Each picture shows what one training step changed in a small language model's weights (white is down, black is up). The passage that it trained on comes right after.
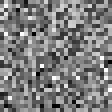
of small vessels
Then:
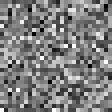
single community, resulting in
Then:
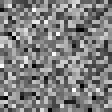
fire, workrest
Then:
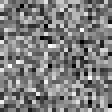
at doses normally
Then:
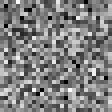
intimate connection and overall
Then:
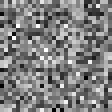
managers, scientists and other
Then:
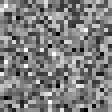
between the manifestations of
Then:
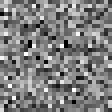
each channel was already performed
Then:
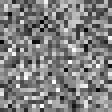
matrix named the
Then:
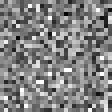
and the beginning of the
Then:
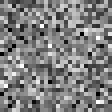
information on potential data
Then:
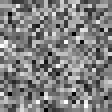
only handles topology
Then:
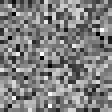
Föger, National
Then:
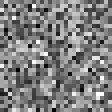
regardless of their placement
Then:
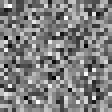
illiterate, and
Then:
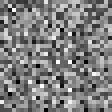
research, technology development and
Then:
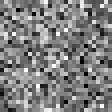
is announced by
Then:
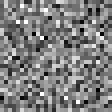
strength that sustains the
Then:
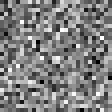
tenders for the construction
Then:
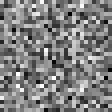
Indian Chem.
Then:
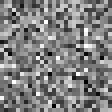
Organizational Performance,
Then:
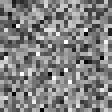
clustering algorithm to find service
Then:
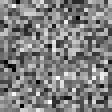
the right inferior
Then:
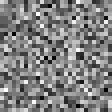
community participates broadly
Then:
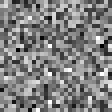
the order of the
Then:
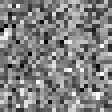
majority of the respondents
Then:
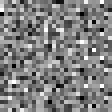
in positron emission
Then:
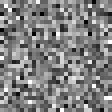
of uncensored
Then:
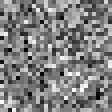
samples leads to a decrease
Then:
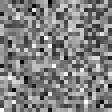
have implemented hybrid agile
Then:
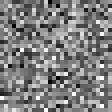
less important, while
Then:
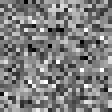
exhaustion due to
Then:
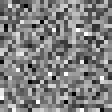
transition campaign for this
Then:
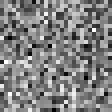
IEEE conference on computer
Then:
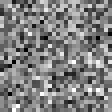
salt with the help of
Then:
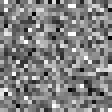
juncture to
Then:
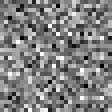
exhaustively examine
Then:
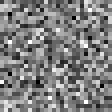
primitive notion of
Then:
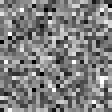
history, more so,
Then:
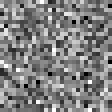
to monitoring devices.
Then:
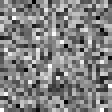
allowing for more proactive
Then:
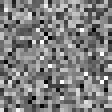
acknowledge packet was
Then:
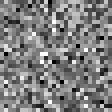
as an important factor in
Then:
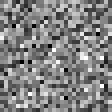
reliability function to model the
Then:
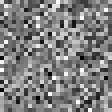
and Informatics,
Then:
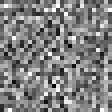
hypothesis, reference is made
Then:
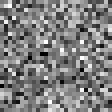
investment on capital market development
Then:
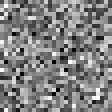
of size 8x8
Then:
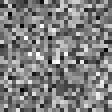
approach for dark sector
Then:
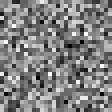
Poor weather and
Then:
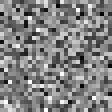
are complementary as
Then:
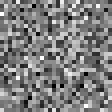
control them. It can
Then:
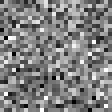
a wavelet based
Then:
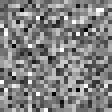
will not affect rest of
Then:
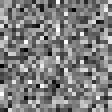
problem faced in designing
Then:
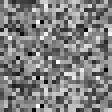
protein surface to identify potential
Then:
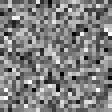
beings so they will
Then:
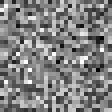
those of authentic
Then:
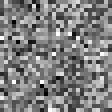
this setting, various studies
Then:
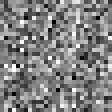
that stop trying
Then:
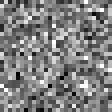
wrote the
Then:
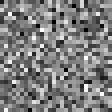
nanostructured regions
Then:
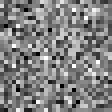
other. All of the
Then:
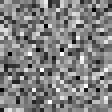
is a need to overcome
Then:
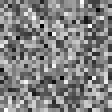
and effective control protocol
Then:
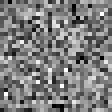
present a platform designed to
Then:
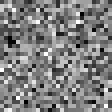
eruption, reduces
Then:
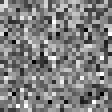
to quantify the impact
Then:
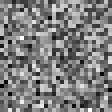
work toward a specific educational
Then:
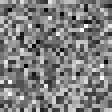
(Source: ORE
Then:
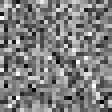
sources of the data,
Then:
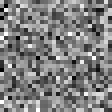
of factors that develop this
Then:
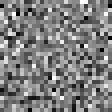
to Ionising
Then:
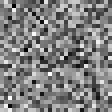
facility has been proposed for
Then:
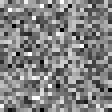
doméstica en
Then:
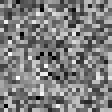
negative consequences, for
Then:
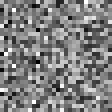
isolates), and one
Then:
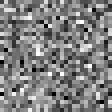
was to evaluate the effect
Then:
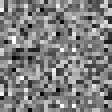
Motivation in
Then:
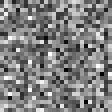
of the world, which
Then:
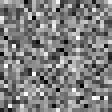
way (Fritz
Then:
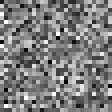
and high confidence are strong
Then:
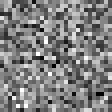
accurate statistics depend on the
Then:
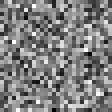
fragrance of the
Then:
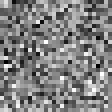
red blood cells in your
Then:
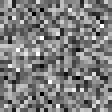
challenge is that there are
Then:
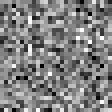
emphasized the incremental
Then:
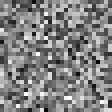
In the 2014 general
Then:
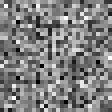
I declare that:
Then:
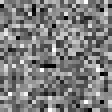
to their heating, which
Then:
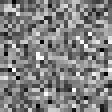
Your Qualitative
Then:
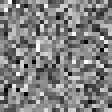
kinds of long term
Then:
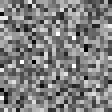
sources. Two photons
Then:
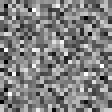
change management; aspects of
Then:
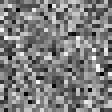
and responsibility of the other
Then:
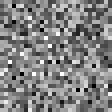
document will be developed and
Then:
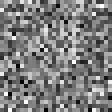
WaterGEMS for
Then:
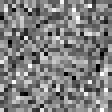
mechanism of management in relation
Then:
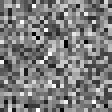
case, knowing a
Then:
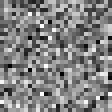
The participants stated that
